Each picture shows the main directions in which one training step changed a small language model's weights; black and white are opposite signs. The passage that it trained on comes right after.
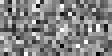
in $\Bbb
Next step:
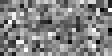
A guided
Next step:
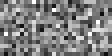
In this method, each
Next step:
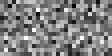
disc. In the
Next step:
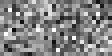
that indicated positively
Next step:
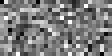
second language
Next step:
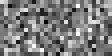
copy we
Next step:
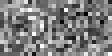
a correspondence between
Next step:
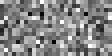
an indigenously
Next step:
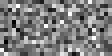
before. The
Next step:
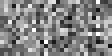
green color
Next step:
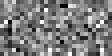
better when it is
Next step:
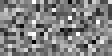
In order to do this
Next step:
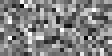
split simple
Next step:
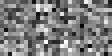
This is because they
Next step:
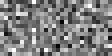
performance surpassed
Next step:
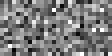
Indian information
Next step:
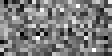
is a unit of
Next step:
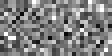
by Melzack
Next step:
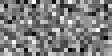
variable for community
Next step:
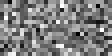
due to contractual
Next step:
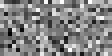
$c$ is a
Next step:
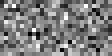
may trigger
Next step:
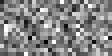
on the simplex
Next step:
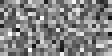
with radial
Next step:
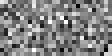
- van der
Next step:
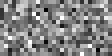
and 30% respectively
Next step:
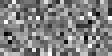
space, and use
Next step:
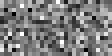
real numbers.
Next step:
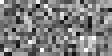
two in this case.
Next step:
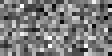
(as a closed
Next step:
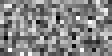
impurities in
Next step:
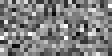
protocol compared
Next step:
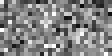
clamps of the
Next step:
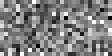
are expressed as
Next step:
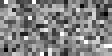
history of its
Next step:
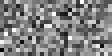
in principle,
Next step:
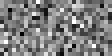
define the other two
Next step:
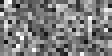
the Problems The
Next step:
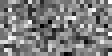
a planar system with
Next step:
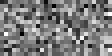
(see Section 2
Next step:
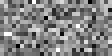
According to the
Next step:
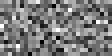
call a space
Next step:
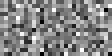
the fundamental
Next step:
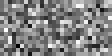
site and on
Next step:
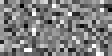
logged at
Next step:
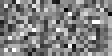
techniques are
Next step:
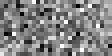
it easier to
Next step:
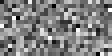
At the end of
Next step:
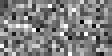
to diverse
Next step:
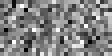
r stands for
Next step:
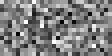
variety, with
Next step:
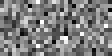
an example, the system
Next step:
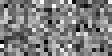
experts could not
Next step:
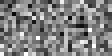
the planned
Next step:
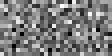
is directly
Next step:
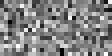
the total cost
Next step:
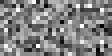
been used. It follows
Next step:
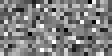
We denote the closed
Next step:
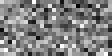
estimation, image
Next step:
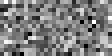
$a \sim
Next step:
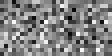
not be aware
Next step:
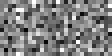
We draw this from
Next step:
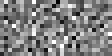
raising the
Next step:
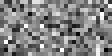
whole web of
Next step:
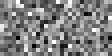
two purely
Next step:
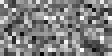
point as above),
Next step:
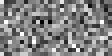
short period and
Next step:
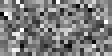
collaboration between
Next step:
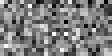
searching agents
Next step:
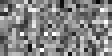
the project was
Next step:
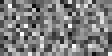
more granular
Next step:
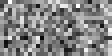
treated. If one
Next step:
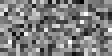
was the first to
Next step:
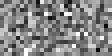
the College
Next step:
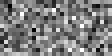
we see that this is
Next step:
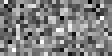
en conclut
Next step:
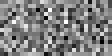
according to the study
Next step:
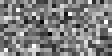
which can act as
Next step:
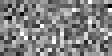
G$ we have
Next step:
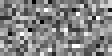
BAU by
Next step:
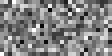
initiative was
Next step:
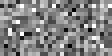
records the order
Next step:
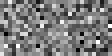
through numerical
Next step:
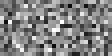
structure and capture
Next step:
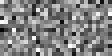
transmits with its
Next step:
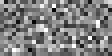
same paper, they
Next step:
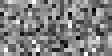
special spine
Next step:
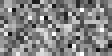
and effective option
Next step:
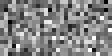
the total 20
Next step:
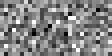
the Numerical
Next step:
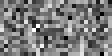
to ensure the water
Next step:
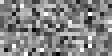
do not contribute
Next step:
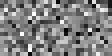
bounded away
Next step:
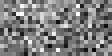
of the ocean
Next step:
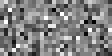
\] We let
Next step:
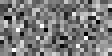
X$ is ${\cal
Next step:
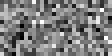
Conference on
